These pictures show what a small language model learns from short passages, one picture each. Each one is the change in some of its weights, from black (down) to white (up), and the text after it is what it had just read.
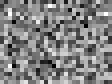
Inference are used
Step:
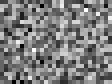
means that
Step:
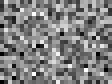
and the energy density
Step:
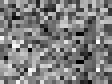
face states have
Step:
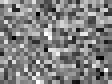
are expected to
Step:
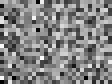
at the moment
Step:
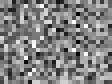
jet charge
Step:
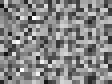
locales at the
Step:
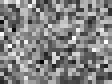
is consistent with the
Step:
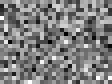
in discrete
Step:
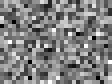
the ground states
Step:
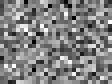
life out
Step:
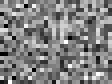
velocity of the
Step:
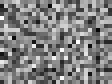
in the large
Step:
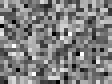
the effective optical
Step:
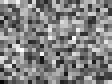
is one of the
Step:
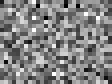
a suitable
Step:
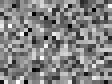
setup, the
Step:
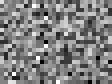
obtained by our
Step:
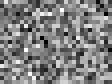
find tori
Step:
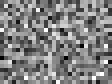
model for a
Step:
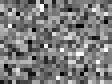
$\Delta {\mathcal
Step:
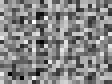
low temperature}
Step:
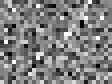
\\ Trader
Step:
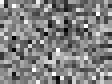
X)$ to
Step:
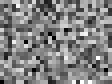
can construct
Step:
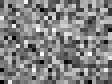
agreement with
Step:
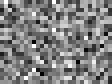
of the stellar
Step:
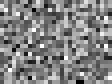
particular, perturbations
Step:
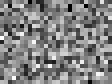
levels of effect
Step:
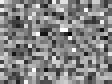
between the singlets
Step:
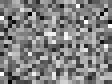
an IM
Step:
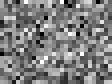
we relax
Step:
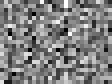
amended form
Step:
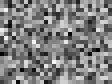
direction of the
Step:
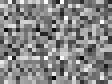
The good
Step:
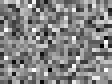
is important, and
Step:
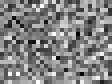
relation to any
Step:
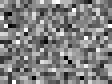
more nuclei
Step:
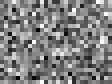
O}$ is a
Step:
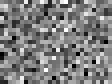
the large difference
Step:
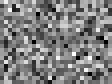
are reaching
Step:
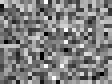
for both PN
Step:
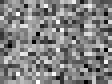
subjected to
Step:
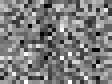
this study is
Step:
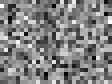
continuous evolution
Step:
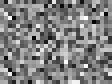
also want to
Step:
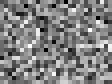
a million
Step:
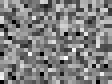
the DM
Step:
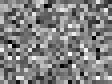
this experiment.
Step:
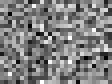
approximation we
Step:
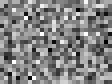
As usual,
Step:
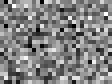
mixture for
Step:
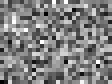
yields the
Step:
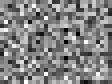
peak bin is
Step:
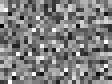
section, the
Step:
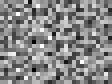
performed a
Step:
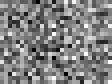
In system III
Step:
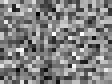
are several
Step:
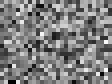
we compare an
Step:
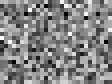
disk is
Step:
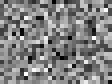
The evaluation and
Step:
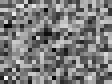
vector can be
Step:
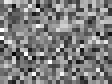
production rate is
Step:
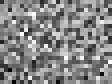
when beams
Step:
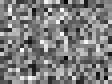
\qquad \label
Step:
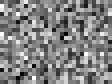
most central
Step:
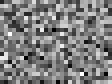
a theory of
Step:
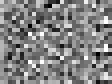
this state:
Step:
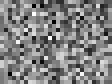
finding a
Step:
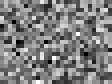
the observation that
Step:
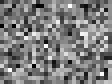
parameter depends on
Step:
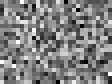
will blow
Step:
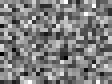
the average flux in
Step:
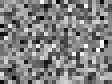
the edges the
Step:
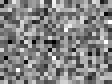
note the
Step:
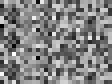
at the flat
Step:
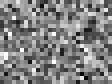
was capable of
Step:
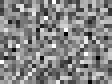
from 1 to
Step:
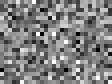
code on a
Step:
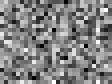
the cross spectra
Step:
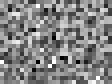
coupled to
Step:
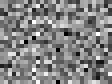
shown how to
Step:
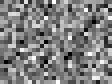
features that may
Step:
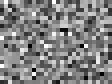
of the lattice as
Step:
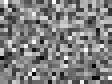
of Nuclear
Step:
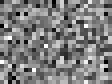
AdS space
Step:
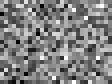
there is an
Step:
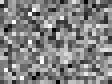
This has generators
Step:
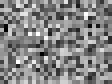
indicate the magnetic
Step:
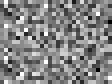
types of
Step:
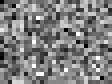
patch of
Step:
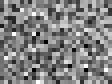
and proposed
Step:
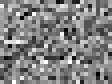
+ \rho g
